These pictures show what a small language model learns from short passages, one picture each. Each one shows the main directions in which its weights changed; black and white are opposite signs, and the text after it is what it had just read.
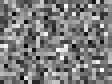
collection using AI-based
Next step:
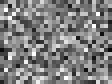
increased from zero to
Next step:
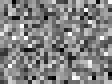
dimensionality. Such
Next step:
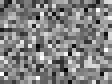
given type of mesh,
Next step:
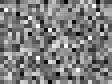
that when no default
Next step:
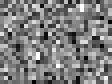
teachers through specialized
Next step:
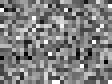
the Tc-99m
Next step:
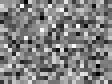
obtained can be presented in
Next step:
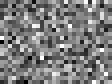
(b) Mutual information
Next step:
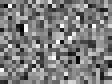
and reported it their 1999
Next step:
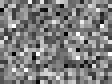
tailor their simulation and
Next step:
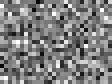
where L indicates level number which
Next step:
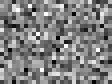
the completeness limits for
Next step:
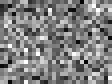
black hole should correspond to
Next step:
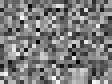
terms of dynamic evolutionary
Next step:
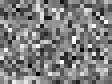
variants between Ved and
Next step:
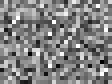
third column of
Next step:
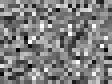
Parul Institute
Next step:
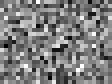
to live a good
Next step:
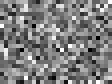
is induced by the
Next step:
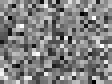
Ronen and I.
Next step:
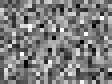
SN explosions),
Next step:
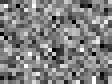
is transformed into a
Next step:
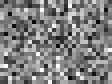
easily derived from
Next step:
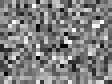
provide a lower bound on the
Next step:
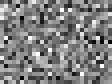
relationship between substance
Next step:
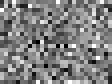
deceleration parameter,
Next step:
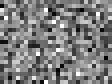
much better gate
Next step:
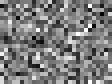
is analyzed in the
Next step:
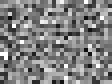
\, \text{vec}\left
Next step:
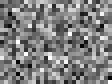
the molecules.
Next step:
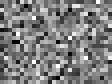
Muhammad et
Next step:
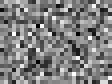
start of their OJT
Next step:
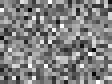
assumptions are that the
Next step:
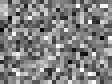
geometry. We have
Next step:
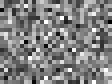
is satisfactory which
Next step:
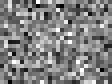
the optical diffraction limit
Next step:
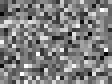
light curves. This component
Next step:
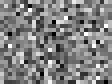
doubled between 1980
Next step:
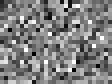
than other products. We use
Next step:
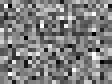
and some ideas for
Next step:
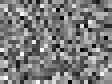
which due to JeI's
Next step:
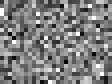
L3 and L4 in the
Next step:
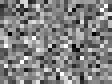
was evaluated using variance
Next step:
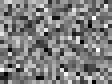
based on attempting to
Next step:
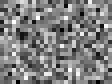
to "capture" the
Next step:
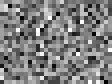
cost than the other methods and also
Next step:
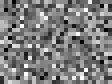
space has been assumed to be
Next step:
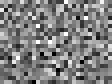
where every $2 \times
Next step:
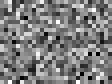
diamond coating is to
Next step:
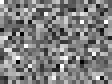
ROC curve. We
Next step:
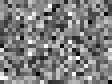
of themes and genres
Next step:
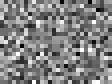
of the problem in the form of
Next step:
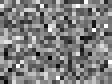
sample has confirmed by
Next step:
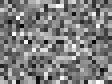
consequence of the
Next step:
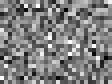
and smeared by
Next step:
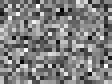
system with base pressure
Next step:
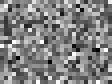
as extracted from the
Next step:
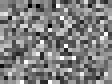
have been the parish priest
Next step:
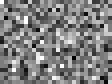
the expression mentioned
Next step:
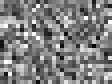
freedom, and general
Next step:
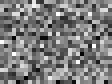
somewhat shorter
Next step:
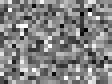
field: \begin{eqnarray}
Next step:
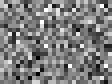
and arches, while
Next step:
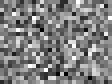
di Brescia,
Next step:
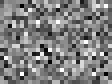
removed and added
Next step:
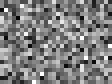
is clearly a late
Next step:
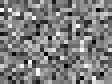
Algorithm In Clustering
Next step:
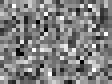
just cooling to
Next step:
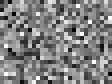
\not\in E}
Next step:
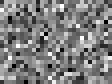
already proved effective in
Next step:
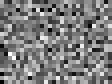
included to be implemented in
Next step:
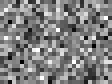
coupled. For typical
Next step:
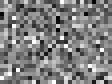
president from the largest
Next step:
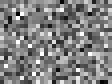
of fruits per
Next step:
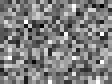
and this contradicts
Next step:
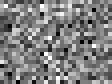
peak. To better understand
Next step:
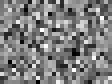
is High");
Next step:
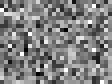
noise level and vice
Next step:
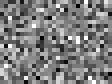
Hons (Oxon)
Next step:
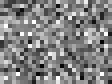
woman in a sari
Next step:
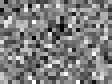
sample sizes and methodological
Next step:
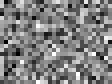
allocation that increases the
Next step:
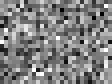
X-ray powder
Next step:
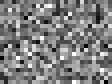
spectroscopy. For
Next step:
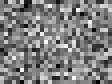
debugging for
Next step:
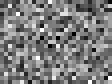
to find product information,
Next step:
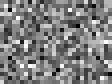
Sternal fracture at
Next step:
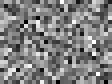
the applied force at
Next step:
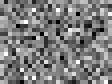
dimming. The
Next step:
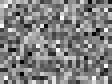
as low as paper, due to
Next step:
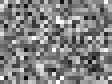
work on promoting
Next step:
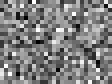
to predict the latent
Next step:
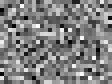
with extensive bone
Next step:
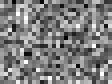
aspects of growing
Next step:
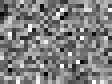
system of $N$ particles
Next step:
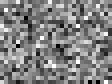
times in the 20th
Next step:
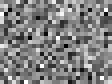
DM}$), in which the
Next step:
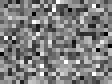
Japan and India
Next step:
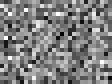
CLE is life
